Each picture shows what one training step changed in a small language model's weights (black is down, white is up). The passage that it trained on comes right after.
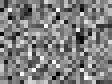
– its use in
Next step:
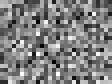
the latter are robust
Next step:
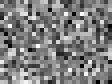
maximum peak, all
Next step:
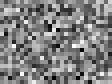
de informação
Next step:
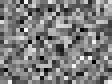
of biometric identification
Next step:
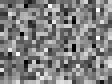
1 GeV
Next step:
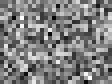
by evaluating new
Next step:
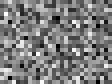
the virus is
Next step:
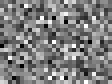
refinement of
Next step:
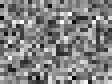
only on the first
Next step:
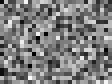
The average weight of
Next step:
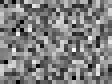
figure. The
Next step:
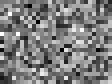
are two problematic
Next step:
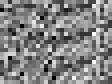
realism was
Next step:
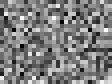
and find no lattice
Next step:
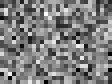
that the student and
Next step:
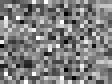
MHz Preamp
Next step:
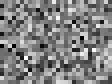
of the loss of
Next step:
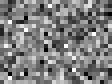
electrical input voltage
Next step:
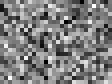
with four access nodes
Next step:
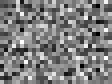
reported no potential
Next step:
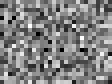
by the advanced
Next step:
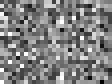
Resource Bank
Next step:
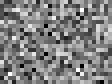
suffering from
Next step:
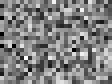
of the main challenges
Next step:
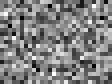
local to local »
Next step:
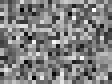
stomach and
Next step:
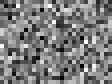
whose characteristic size can
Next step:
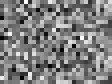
of December
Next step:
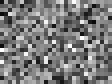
did office
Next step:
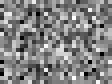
Now, for
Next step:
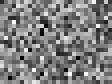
theoretical expression given in
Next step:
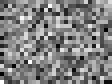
a mean and a
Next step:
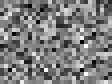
are still significant for
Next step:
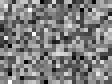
few simulation experiments
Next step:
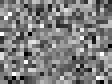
is further divided
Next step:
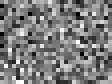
analytically and
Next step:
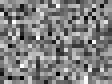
also saves computation
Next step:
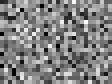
an interface built
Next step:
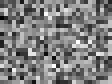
that their ADS
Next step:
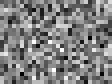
in humans and
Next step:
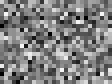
inequality is
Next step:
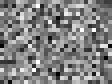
a practical method of
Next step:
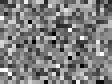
following theorem
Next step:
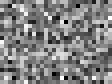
missed opportunity
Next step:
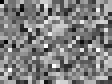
It is much
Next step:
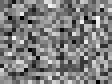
frequency stabilization and
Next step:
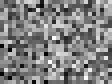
education which is
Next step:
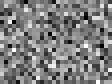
job description.
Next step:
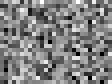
explained with effective
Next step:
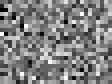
interests were
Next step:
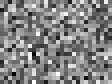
the main text).
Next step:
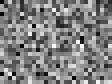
where the size and
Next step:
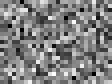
used to form the
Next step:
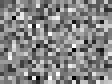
the first two
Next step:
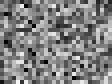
for EWPT
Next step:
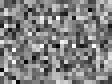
disjunction and
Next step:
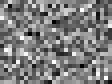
supervised and
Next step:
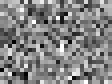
width with growing
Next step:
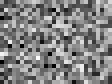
her performance and
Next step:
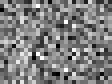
the detuning
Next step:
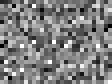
required in a future
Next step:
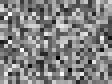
existential in the
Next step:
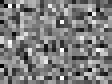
been called "one
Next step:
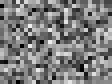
and performance.
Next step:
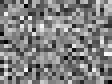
at least for
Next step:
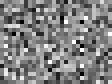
penso em
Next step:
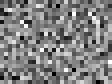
e lugar
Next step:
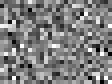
misolda ham
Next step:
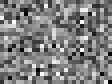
danno e di
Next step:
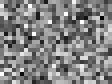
during irrigation
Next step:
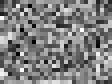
same color.}
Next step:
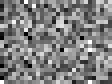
on Mount
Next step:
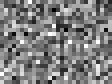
view, many
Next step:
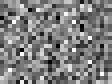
conceived the
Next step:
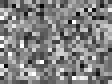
визначення, що
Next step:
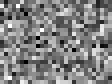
Нами був
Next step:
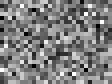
for the orbit
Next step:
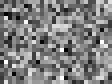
criteria group decision making
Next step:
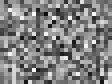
as quais,
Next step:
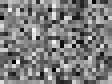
similar or not.
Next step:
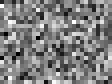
line. We represent
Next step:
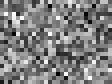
four texts,
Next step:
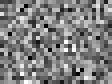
a 2MASS
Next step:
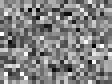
reses de 20
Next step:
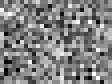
LDA is not
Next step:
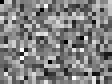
We will start by
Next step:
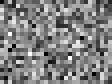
Then the vacuum
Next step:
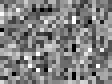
1: Forces
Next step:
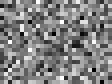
weaken our
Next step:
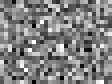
SRL Social
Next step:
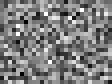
With rough
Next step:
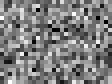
particles,the capture
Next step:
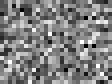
there are no other
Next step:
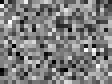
The text of the
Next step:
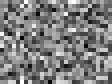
como se cultive
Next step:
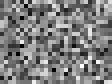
and environment strengthens
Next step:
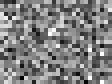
On cartridge
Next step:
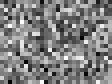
thermal state, remains
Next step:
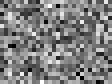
accessible at the
